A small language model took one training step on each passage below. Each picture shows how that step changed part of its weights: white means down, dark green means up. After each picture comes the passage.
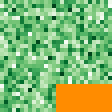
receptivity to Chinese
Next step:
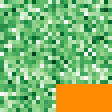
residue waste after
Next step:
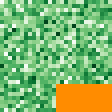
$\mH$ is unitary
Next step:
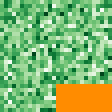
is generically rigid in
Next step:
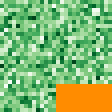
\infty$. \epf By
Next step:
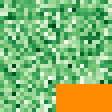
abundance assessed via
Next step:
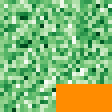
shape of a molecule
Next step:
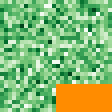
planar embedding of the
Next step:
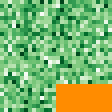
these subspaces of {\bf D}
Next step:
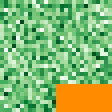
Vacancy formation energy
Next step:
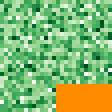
are included to make the
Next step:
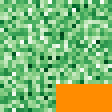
Sloan survey which are observed
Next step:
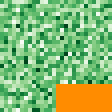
Q ] $ is a decreasing
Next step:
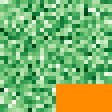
spherical function} on a real
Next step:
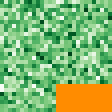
include this into the model, we
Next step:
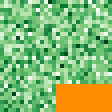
The International Business
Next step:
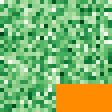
the edge current from one edge should
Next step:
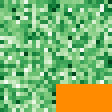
pipetted out and made up
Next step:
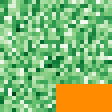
as the ratio of the
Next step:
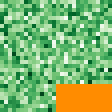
we proposed a comprehensive
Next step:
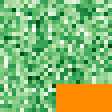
values of NTPv4 and
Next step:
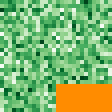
an offsetting terms with the same
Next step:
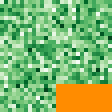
fact that the obtained curve in Figure
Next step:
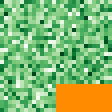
given constant or a variable to be
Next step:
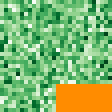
and Escapism have significant
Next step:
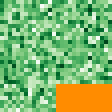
the aluminium chemicals
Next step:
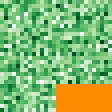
of the black-hole cluster is
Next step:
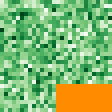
functor} is a
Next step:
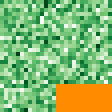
$\pm 30 \mu m$ when
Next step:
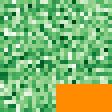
Radio waves and the
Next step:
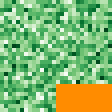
color indicating bad quality and
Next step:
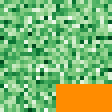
a web interface so that user
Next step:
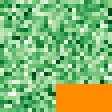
rule for each group. This
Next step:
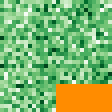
asymmetric MIMO with
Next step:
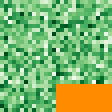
[92] was applied for
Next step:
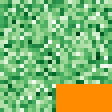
be switched off at
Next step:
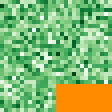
the tangent bundle
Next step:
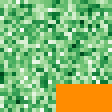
focus on applying
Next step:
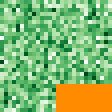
a set of 147 ETF
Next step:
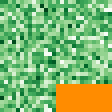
Iwasa established the
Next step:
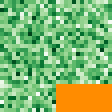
disadvantage of this method
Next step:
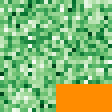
$E^\circ_I$ and with
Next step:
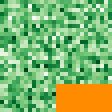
into several storm impact
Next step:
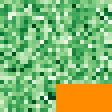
should not assume complete mechanistic
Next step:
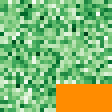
eigenvalues lie within the
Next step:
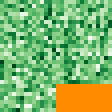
of the pump pulse,
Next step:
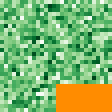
widely implemented in the
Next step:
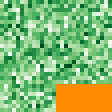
By Lemma \ref{lem:A}
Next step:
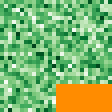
general rank. In this note,
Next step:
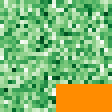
justification. For this additional
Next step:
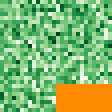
the rest by a river with the
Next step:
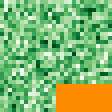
voltage generators modes.
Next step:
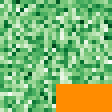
side. This is an interesting
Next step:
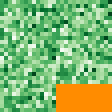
a role in creating the
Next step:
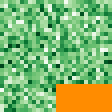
transition experiences continuous state
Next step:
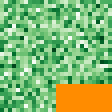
\equiv t'$. Because
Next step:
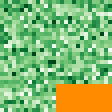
used by Lester et al.
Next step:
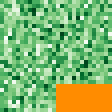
few use cases and results in
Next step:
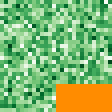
time in min and ordinate
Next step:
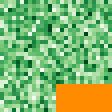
implicit non-linear equation at
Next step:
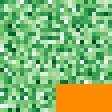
higher currents shown in Fig.
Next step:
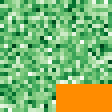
satisfying a mild extra
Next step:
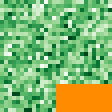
\ \text{for all}\ \
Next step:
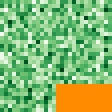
arcs etc}) between
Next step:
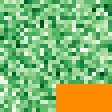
of the matrix element of the double
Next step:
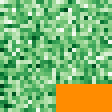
color-acoustic waves are
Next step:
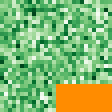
the equilibrium trajectory
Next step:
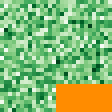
more than once—we performed
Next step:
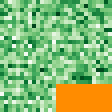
model in higher education
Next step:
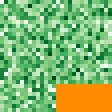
active *in vitro*
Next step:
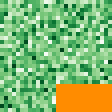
and vice versa. These
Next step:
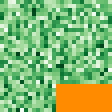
from multiple sources. Table
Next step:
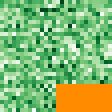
a single species $i$. Then
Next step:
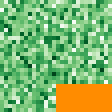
(IM) implemented in
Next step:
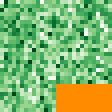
decreasing function of $r$.
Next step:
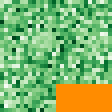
Torification and factorization of
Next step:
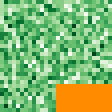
approximate the full result for
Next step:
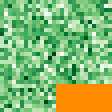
radius. Finally, a
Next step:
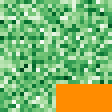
potential $\hat{U}_w$, shown
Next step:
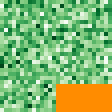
(see (\ref{refpsi}) and
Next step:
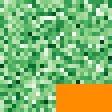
diagnostic value in order to
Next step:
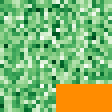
two hours is the minimum time
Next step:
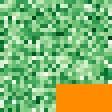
health spending, and
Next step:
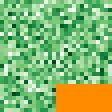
x \text{ GV} -
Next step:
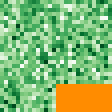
units of the height of a single
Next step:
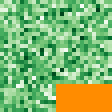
of nodes that a new node
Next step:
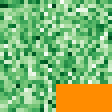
unit of fb) of
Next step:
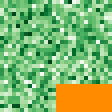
white $3$-gon has
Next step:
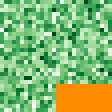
make the general observation that the energy
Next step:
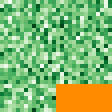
allow two of the basis vectors
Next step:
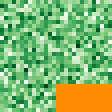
under vacuum, the black
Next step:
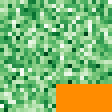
vectors of $\chi_{i}$
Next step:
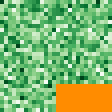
other hand, in [7] we know
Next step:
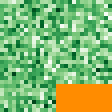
of the cluster variables in the initial
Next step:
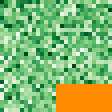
(*) LA West
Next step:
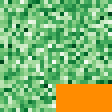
$s\in S$, we have that
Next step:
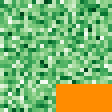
close the system is to instability
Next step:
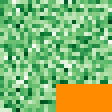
LCA groups. The results are
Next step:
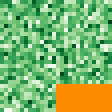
be more likely to engage
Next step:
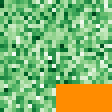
with cut vertices to the
